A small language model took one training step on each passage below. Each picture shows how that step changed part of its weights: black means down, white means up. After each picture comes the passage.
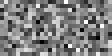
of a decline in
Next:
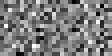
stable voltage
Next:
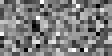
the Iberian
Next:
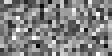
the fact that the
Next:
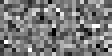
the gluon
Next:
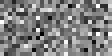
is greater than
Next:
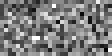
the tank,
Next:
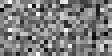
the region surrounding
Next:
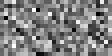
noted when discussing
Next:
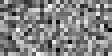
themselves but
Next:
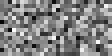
to difficulty
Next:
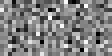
enable the transformation
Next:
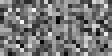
and coordinates
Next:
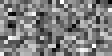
down results in in
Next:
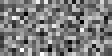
materials can be
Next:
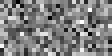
This is capped
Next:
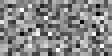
transformed to
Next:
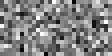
research council
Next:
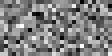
subtitling in
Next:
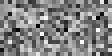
labeled by
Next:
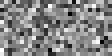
forced to manage
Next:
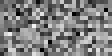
Chum June
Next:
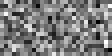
3, this computational
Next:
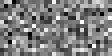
The indirect
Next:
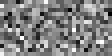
For Brazil
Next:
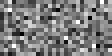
discussed with the
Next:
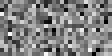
Active power
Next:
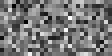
space description.
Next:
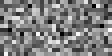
this report This
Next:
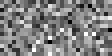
for different values of
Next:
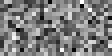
the speed of
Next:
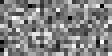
this observable as a
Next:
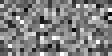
an evidence of
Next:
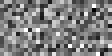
the form of a
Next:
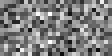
have to be taken
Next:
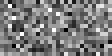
accounts personal
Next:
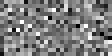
indicates that the
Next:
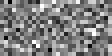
hidden dimension
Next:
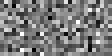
The authors are
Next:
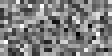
exogenous variables
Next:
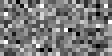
humans and
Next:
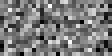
and string stability
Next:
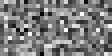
expressing the
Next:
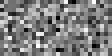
to leverage it for
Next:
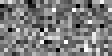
wasabi and
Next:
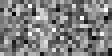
suffices to add
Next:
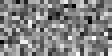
they form from the
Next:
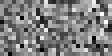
essential step
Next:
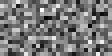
acid in water and
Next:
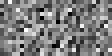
interest No potential
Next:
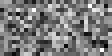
and long-term
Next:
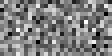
of the other six
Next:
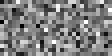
This consolidates
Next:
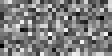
Men in doing
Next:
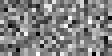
acceleration methods
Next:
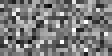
Kenya has
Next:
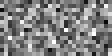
to update the
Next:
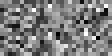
and transport
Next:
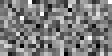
activate the
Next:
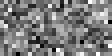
random fields
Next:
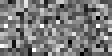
WP KPI
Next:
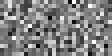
would be that the
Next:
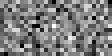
determinants of
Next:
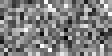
as follows.
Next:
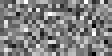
consultant for
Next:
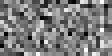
TI implementation by
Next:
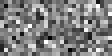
kept at
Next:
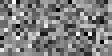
fusion of
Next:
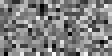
to pursue
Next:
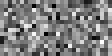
sources as a function
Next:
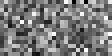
a constant factor,
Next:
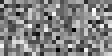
with those previously found
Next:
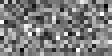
expansion around
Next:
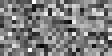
other hand, photon
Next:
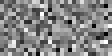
claim has
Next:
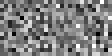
at low temperatures
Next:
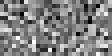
. A way to
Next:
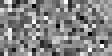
results. Since the
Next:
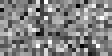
used to compare
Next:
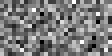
and are denoted
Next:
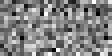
how traditional
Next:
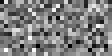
°C for
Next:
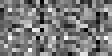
and outside star
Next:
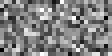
current motors can
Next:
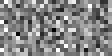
Protection of
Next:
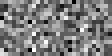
strategies can be
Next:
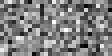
relative to the standard
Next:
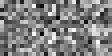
Our framework
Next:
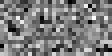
an understanding
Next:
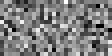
an equation for the
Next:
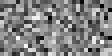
models), potentially
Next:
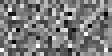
problem solving rather
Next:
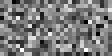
and on sequences
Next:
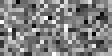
equation is first order in
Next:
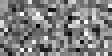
a blackbody
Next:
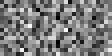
4 and 5 for
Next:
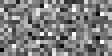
optimal basis but
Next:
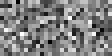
parametric study of the
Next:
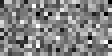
during the melt
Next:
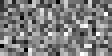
we do not know.
